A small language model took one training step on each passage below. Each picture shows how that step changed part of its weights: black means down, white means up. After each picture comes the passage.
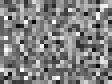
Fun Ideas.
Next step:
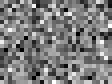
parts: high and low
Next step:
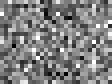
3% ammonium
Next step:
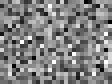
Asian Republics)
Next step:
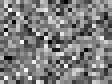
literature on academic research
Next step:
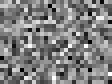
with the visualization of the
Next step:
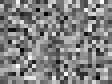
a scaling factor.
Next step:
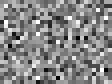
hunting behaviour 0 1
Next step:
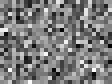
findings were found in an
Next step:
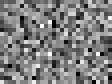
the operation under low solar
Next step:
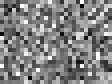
social security numbers and even
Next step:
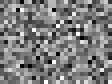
anxiety being treated
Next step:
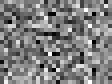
forest landscapes
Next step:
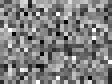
this kind of conflict
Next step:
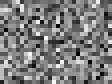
design was developed entirely
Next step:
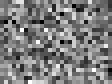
rare event, even in
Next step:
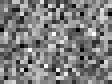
public sector would assist the
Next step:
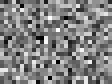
frequency of 50 Hz
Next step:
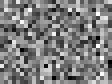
Personal Data,
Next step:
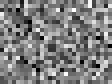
UK). Insulin
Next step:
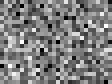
akin to a mechanism
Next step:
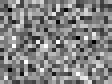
with postoperative pain
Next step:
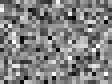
1$. We denote
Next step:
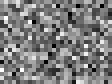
of nanotechnology and
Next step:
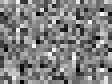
B. Adding and
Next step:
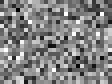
for 5 minutes for effective
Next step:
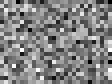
said to be free
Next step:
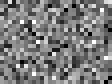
post errors and to
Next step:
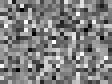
Then by Lemma
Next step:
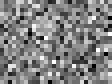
ours, where the facilities
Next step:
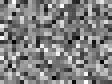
Applicability of existing
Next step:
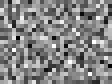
Yechish. $x =
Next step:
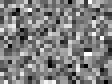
including confidential ones is
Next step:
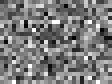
in isolated production, so
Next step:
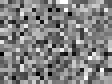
bacterial pathogens
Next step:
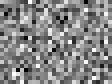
percentage 3.4
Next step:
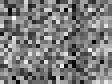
learning model impacted students' information
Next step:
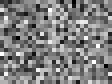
I feel I express
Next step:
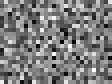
been disagreement as to
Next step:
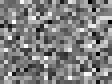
- Puzz L,
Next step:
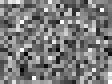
propositions from the current state.
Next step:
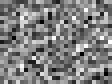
gathered from selected
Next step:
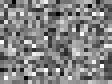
simulation, focusing on
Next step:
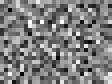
the arrival of the
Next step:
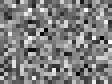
Our results indicate several
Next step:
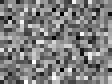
patient's condition, the
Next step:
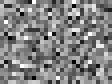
Hematoma is the
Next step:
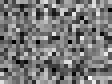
practices and education in
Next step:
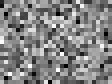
the biological yield. For
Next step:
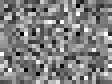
teeth <input
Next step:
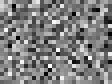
We used anonymized
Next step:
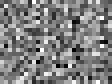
factor is crucial for
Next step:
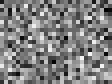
and specificity for each of the
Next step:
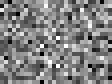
3. Data Page There
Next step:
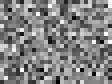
till persulphate is
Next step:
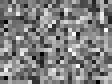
for 11 CEE countries
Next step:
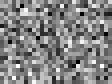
panel design, with a
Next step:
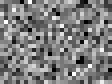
insight on sexual
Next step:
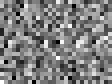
steps are given in Table
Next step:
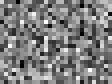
databases for strategic
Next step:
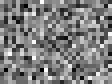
solutions of KCl and
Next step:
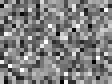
of 10 TW BSO
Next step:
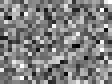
ceremonies which were
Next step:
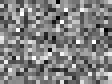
sketch or tell the
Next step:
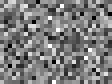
correlation between high levels of
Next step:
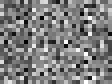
opportunity for researchers
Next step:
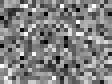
development of the fishing industry
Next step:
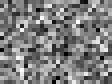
Available from:
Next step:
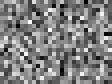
were considered when the informed
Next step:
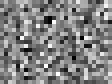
would henceforth show the
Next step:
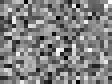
Sample Diameter
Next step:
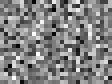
Niels's hill is
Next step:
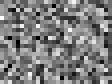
waves of political
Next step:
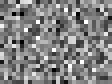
the model rainwater
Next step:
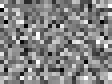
side of the bridge
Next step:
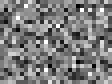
mixing in water and
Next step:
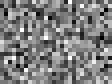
systems are expected to play
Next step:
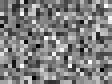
positive reinforcements are
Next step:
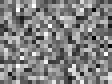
that the Medan and
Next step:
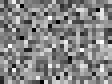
while stations 2, 4,
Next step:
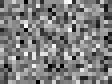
At the same time,
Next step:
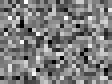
literature on inflations and
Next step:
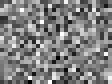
with the surgical team
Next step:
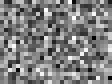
considered successful if the
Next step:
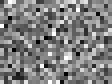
is available to debt and
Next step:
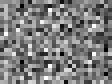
of technology, quick
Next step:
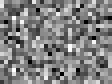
retrained frequently. The
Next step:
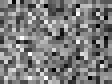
phenomena and experimental
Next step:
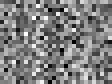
and make it fitting better
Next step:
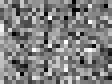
Observe for a
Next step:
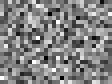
LMS usage should involve
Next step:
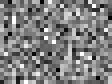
processed and examined by a
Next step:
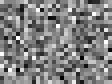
underway ship with
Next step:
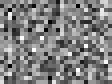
of strengthening institutional
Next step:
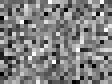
periodic signal being supplied
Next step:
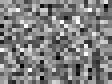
Discussion of the
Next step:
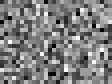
to those issues; was
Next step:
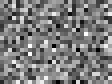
of propaganda among
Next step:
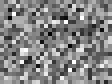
that about 2/3 of the
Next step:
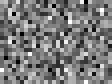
program aimed at forming and
